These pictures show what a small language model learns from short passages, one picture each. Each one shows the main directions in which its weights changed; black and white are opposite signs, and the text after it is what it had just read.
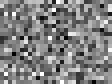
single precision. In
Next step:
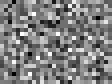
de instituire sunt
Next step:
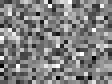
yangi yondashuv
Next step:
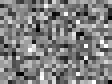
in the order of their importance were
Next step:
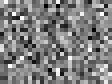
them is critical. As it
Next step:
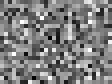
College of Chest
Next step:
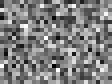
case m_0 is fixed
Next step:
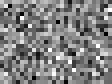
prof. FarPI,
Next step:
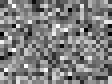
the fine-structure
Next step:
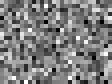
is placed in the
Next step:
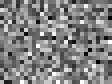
has been designed and implemented
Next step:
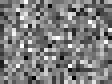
when other body areas are
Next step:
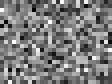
of optical tomogram
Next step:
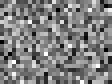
contraparte, el valor
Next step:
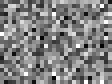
кителе и,
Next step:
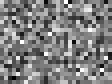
Cu or nonmagnetic
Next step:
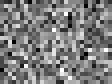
robot arm's
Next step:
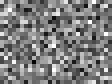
in posteriors for some of
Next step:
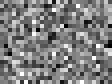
particularly in the field of biology
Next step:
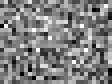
hard and brittle
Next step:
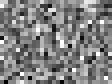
temperature at $B=0$ T
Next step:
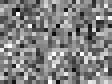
accommodated through a
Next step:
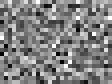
product} of vectors by
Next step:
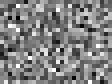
Ministerium für
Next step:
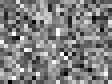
which the monarchy
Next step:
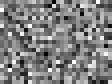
a 1200 W power mixer
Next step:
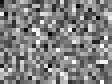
TaAs family.
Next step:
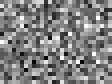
visualization skills,
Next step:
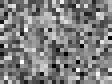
It should be possible to explore
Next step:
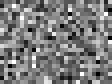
when the found solution will be used
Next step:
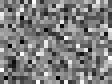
пед. наук :
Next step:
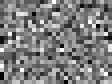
risk factor for obstructive
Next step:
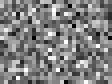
to the presence of both
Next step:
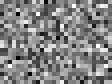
propagation loss factor
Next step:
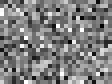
exista aí uma das
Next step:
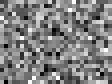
is then given by \be
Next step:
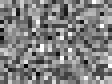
lessons and Learning
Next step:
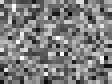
has accomplished a new
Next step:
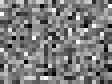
needed to cover significant regions
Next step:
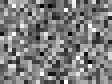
different maturity groups.
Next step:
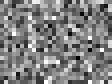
5~\AA\ between
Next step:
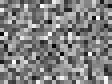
difference between $\Delta E_{\rm
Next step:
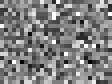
on such type of materials.
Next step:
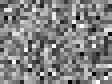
новинах і в
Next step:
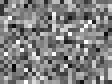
exclusive two-particle
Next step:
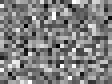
in turn is larger
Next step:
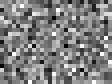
space-based gravitational
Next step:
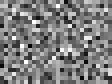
the forefoot, showing
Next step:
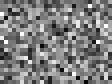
Asociación de diferentes
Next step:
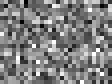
represent potentials in the multipole
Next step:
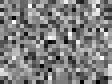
than 8 times more likely
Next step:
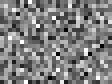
different colleges of
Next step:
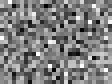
recognises that most
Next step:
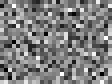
the above puzzling data
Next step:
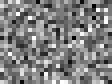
and longitudinal impact parameters
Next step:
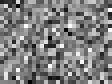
entre os membros do
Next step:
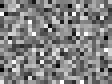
be determined. In these
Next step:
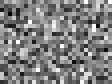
Bu majburiyat
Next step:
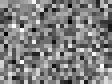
Crocker et al.
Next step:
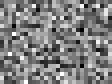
The combination of various
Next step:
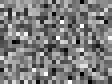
role in shaping
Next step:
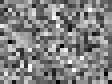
on the storage time
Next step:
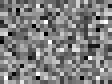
bin intervals are selected
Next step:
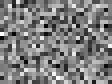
DC field, to align
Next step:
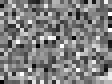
the same implementation but using
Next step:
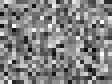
masks involving
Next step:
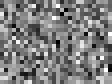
The remote control is an
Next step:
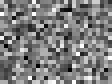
και για
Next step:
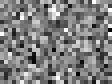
to cover the differences. It
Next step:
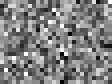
enderroc fet que
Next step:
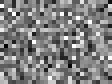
center. Each BS has
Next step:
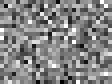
die diese Kritik
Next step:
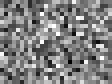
teachers and 13
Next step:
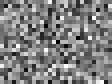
= 0$. The equations of
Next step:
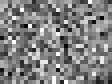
tashkil etadigan
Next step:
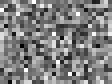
логіки на
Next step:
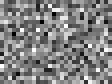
right panel shows,
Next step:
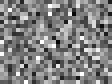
light rays can be
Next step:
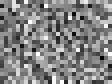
we should also address how
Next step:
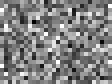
- Печать
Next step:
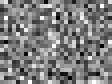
is true in the case of
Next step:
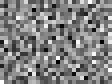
and its application to
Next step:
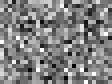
se ha visto
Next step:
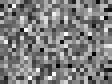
spaces. In this paper
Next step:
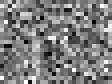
a viable alternative to a
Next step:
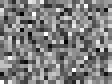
leaves aslight
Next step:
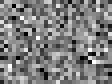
fikriga ko'ra,
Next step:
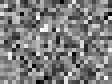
їх носія
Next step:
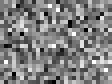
author declares that there is
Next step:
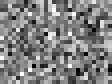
are tied to the regime and
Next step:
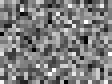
the same time, I've also
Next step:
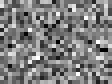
flow of water into the
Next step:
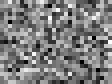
electronics [24] and
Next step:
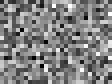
В качестве
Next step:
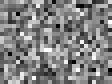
set of coupled linear
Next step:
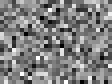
of TBKL with
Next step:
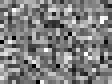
according to the series.
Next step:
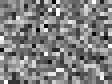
- Fill Mode The
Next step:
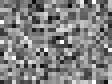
baseline* (C).
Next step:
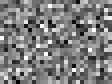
and $ \mathcal M$ as
